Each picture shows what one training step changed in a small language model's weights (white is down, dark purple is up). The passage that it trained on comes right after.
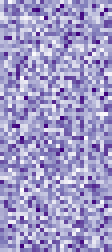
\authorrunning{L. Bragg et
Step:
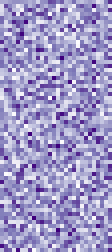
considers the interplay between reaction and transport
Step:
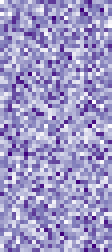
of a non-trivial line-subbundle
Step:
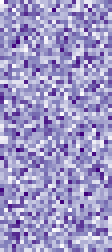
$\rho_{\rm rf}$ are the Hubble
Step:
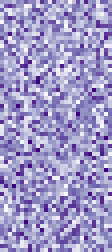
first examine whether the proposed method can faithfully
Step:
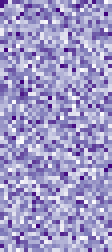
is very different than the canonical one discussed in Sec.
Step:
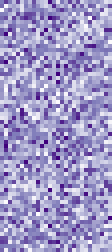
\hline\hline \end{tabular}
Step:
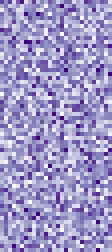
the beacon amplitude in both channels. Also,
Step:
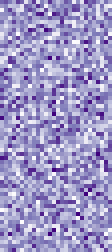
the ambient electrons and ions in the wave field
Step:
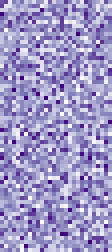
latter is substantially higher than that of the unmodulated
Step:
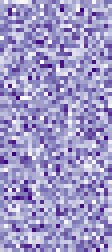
the mechanical frequency. However, this is only justified
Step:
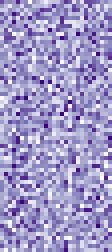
propagator matrices to compute $\beta_{k}$ in the
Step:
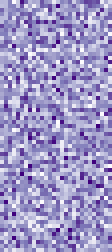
or more relay nodes \cite{IEEE Std
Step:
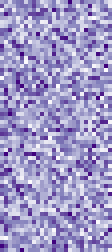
and timescales. Such flares provide access to the highest
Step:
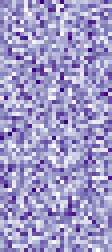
galaxies. We found 82\% of the galaxies to
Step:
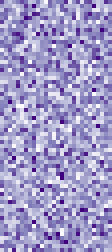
However, in HTSC at optimal doping one
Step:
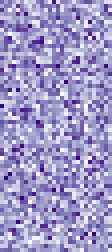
Starting from the full Maxwell equation, that
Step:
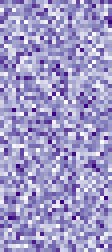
to restrict the form of the mass matrices, and
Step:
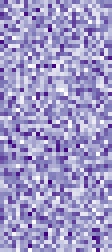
explored in the context of matrix-variate regression.
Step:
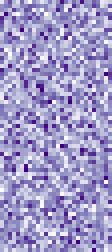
same at RHIC as the Pb--Pb
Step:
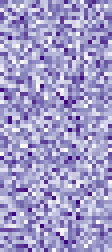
whole list of 19 5-CB relations, which can
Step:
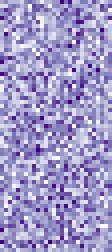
III \vspace{.05in}\\ \hline
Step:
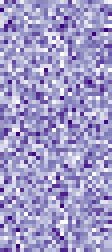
to encompass quantum theory---and to ask
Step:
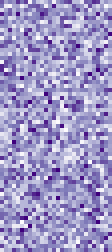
term of the Lagrange function of any field theory.
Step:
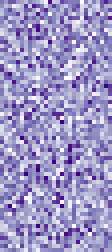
(a small hot region on the neutron star surface,
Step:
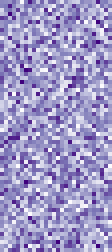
second order band mixing interactions. These interactions exclusively
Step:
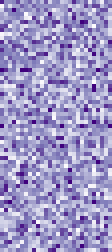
SU(2) Majorana conditions. That is, we
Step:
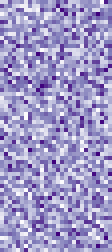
free space in which there are both a deeply bound
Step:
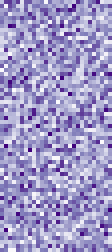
\begin{figure} \centering \plotone{}
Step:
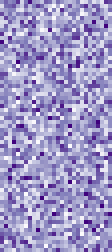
adopted for $\eta$ strongly affects $T_{\rm
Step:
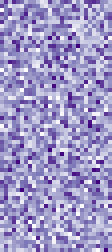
often used in the field of protein dynamics.
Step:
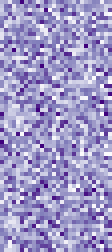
dominating the primary's optical depth), relative velocities are
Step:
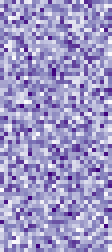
designed it to significantly improve worker safety in construction environments
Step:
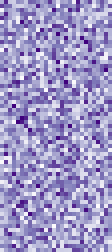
damping times of $q$ modes minus
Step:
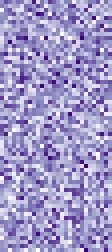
the directionality of this correlation without said data.
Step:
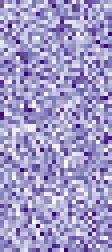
Wilson lines on the D7-brane along the relevant
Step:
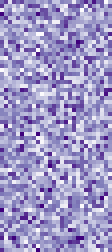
is approximately shift symmetric fails even if the
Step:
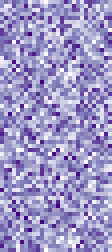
moments sum rules are consistent with each other, the masses
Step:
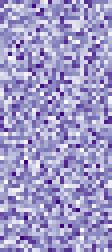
data. The key aspect is that the SNe Ia
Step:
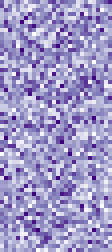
\label{h-s-approx} &\approx
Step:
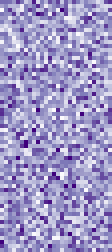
the model, I assumed initial conditions based on the
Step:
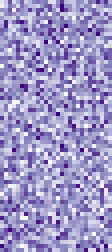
the sub-leading scaling Eq.\ref{comp}.
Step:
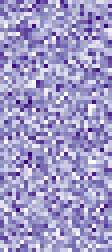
(\ref{cb}). However now in the new
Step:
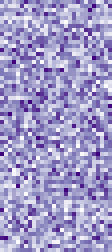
Lorentzian dispersion (either thin homogeneous layers of natural
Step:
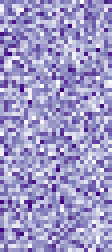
causes the size of the sustainable regime to
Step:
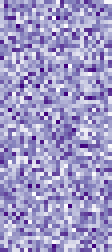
equation}\label{sec:bse} In
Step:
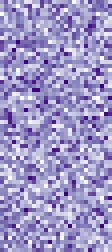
equally ordered) sublattices. These
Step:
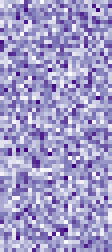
60 Myr, and decreases sharply thereafter, due
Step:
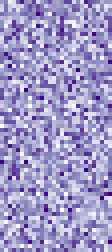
the Supplementary Methods. *Functional network
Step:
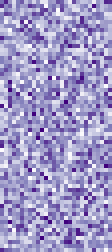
and CNRS in France. It aims at
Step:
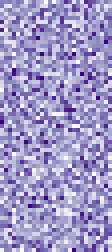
BH mass evolution in the Seth simulations and how
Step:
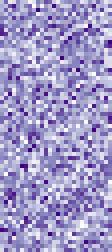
\hline lag & randint & 10 &
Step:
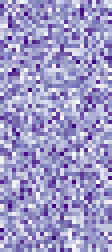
subject to independent random disorder fields (or couplings)
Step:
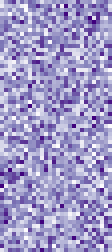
linearization phenomenon of the scaled cumulant generating
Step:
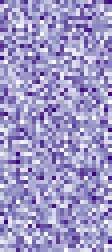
requirement that \emph{time} should be defined within
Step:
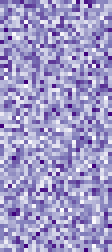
of 1 M $AlCl_3$ with
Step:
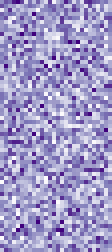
demonstrated in 1965 by Maker and
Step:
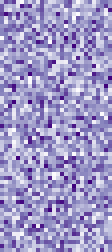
the emergence of Gompertzian characteristic
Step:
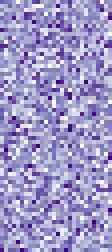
$M^2=0$. This is a well
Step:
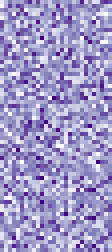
investigated the dependence on the effective range by repeating the
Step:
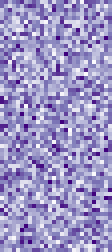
of AFM and MFM showed that BMNs
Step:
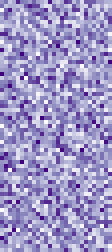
from the model. The advantage of this scheme is that
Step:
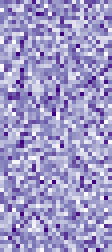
the spectral radius of the iteration matrix, increasing the convergence
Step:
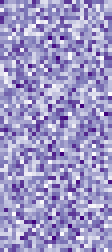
log factor. Note that for the proper choice of the
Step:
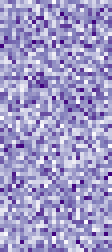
Maarten Bosma and Brian
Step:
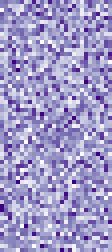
the QPI combined with optical tweezers could
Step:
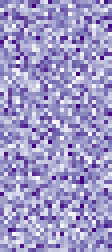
% prevent neural networks from overfitting}, Journal of
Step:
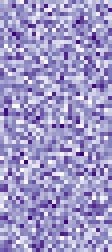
which its gauge potential is the same as that of charged
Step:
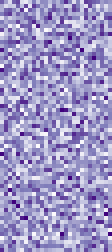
required, with shrinkage beginning at
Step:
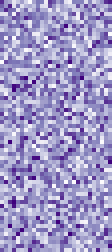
&+& \lambdal \left(
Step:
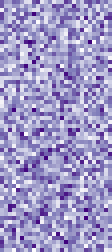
joint PDFs), and the validation set was utilized
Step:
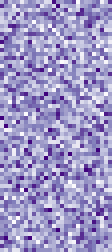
a nonmonotonic function of $R$ and
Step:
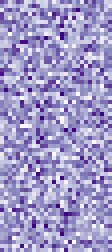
paper, we introduced the quantum gravity fluctuations in the
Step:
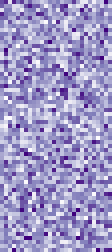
is a novel interpretation of quantum physics, which results from
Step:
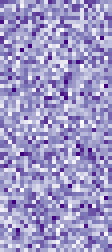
optically thin metallic film is not only a function
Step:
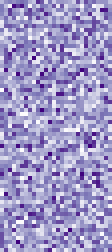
systematical search for better Gribov copies,
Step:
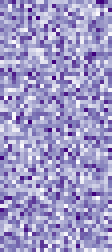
$|d\Psi/dt| \ll A
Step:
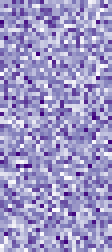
optimizing the photochemical behavior of
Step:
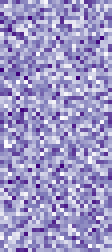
trajectories in phase space with an initial separation vector diverge
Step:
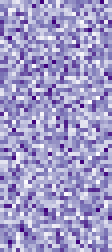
Annual Symposium on Theoretical
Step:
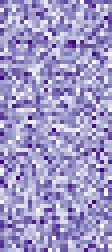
to disorder. In contrast, the trion binding energy
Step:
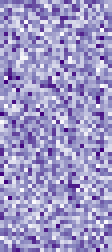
of the likelihood function, while frequentist approaches only
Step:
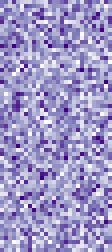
physical or technical reason why this site could be problematic
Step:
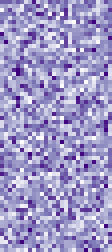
the range $[-1,+1]$ and for
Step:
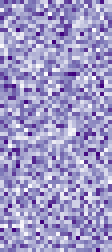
a few days. By the end of the training
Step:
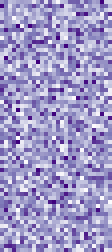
an arbitrary address, thus flagging the code as
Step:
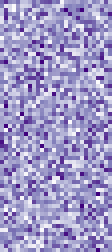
their negative charges are compensated by an enhanced local
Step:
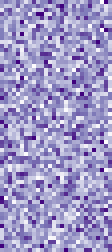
the system. Repeated experiments are desirable to
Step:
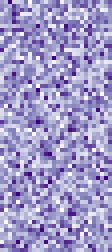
about 240. The only trouble is that
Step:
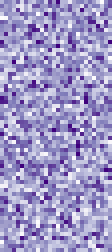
\end{equation} In order for the constraints
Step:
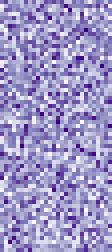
Method} \label{sec:Vocoder}
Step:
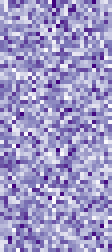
has not improved. The comparison of Systems
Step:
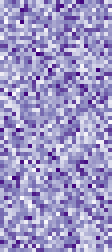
embedded class ensembles sets a floor on the empirical
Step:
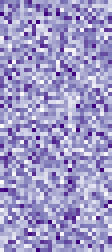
computing technologies. IoT devices in production facilities
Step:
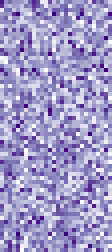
precession of total angular momentum occurs with respect to
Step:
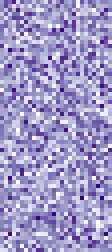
from these wide-angle and shallow surveys.
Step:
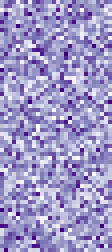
termed as the \textit{reconstruction problem}
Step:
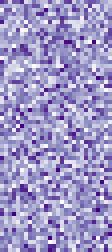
to this vertex and signed using the lifetime
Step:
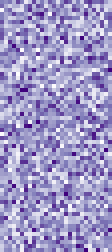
the canonical energy-momentum tensor is not even gauge
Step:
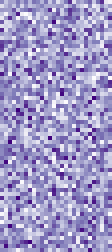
row rank. Furthermore, DeePC is based on
